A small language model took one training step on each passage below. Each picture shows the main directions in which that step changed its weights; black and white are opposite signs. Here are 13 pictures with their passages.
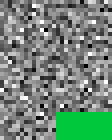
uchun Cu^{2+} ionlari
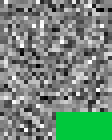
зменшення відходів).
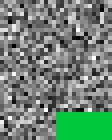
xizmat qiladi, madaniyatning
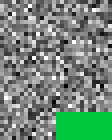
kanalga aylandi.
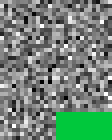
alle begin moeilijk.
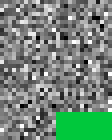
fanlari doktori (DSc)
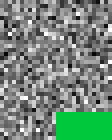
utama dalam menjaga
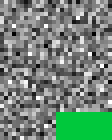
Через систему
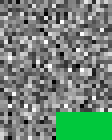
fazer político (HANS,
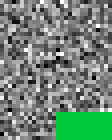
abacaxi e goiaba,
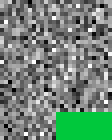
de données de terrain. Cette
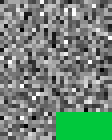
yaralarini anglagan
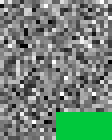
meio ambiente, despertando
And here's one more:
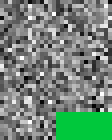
primário não possui a mesma
